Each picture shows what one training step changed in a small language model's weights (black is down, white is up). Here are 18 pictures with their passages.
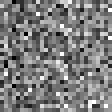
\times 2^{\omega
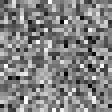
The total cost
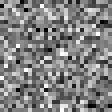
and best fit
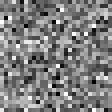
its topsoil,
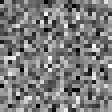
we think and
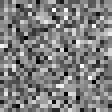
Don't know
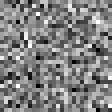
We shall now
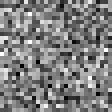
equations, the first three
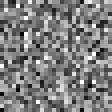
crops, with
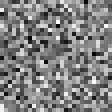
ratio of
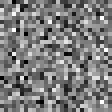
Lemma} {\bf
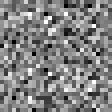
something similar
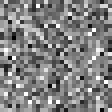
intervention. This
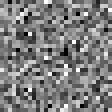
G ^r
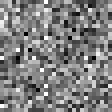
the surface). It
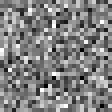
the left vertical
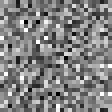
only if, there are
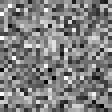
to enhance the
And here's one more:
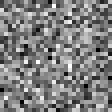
elements contribute
